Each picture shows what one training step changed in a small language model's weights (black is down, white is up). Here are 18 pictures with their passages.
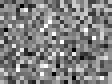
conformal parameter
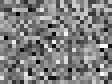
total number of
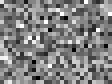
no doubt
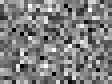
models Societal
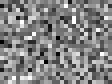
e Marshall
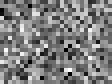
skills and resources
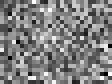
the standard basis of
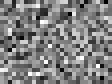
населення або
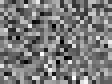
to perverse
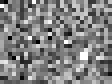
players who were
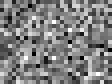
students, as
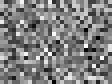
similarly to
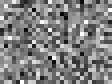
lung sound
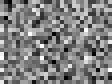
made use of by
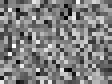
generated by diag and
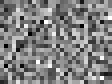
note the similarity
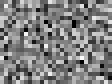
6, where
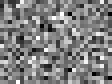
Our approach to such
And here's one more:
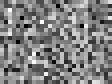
– Tieteen
